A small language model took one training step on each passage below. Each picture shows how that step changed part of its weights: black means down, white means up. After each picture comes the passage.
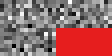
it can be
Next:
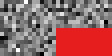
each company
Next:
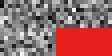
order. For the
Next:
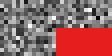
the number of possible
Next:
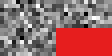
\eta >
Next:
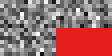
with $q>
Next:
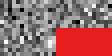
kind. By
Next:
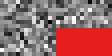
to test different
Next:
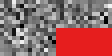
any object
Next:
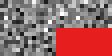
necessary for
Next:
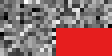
its training
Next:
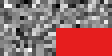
normalized to the
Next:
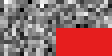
analytic solution
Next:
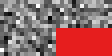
choose the local
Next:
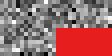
get Lemma 1 for
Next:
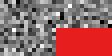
infinity with
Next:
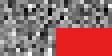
generally, a
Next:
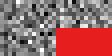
reference standard
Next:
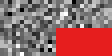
formalism also
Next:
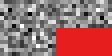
then $\what
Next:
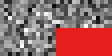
to deeper
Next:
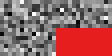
this classical
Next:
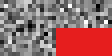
risk models
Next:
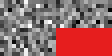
is different than the
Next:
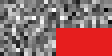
a preparation
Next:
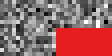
the application
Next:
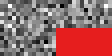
the oriented
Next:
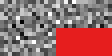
works directly
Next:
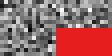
For the here
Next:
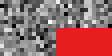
range of
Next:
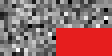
electrons and
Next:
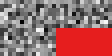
a long exact
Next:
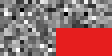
\eta \cos
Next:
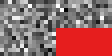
through one random phase
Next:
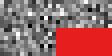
However, for systems
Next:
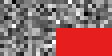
compute the
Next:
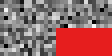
show that if the
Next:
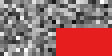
curve and
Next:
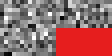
while maintaining
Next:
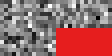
\\ Fres
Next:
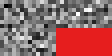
to the numerical
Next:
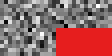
0$ and
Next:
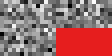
respectively. If
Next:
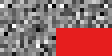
expected in
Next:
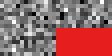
that $p$
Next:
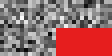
with the surface at
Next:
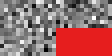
are relations between
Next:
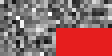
the inverse
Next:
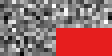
each other, which
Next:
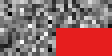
time scale,
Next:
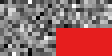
Points with
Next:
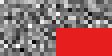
numerators can
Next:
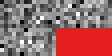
$p$ such
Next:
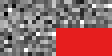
is up and
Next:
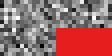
(and the
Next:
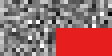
dash then
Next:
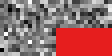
the same as in
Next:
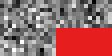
We thus obtain
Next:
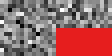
we run
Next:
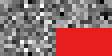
canonical map
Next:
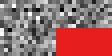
results. Our
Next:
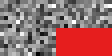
using the total
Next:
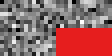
for free
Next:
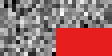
thus need to
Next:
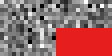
based correlation matrix
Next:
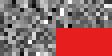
have a score
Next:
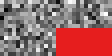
realizations of
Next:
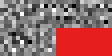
in Sections 4
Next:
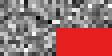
field theories
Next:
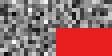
in the closed
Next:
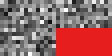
case, the
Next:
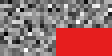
may guess
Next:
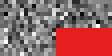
{\em do
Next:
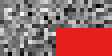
since $\#
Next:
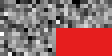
tip into
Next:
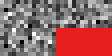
first radial
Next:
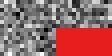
the solution of the
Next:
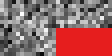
foundation of
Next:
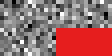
scaled time is
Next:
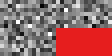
starts with
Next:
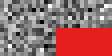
simple model of
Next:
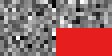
the scan.
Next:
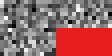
of severity
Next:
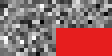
3] \Gamma
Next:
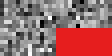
function is first
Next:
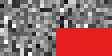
We use a
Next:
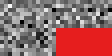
contains a
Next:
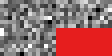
role is
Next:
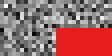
used in the proof
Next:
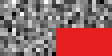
maximal functions,
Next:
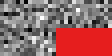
result for these
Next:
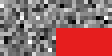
matrix with $\cos
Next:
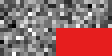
Define a
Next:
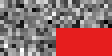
quantum spin
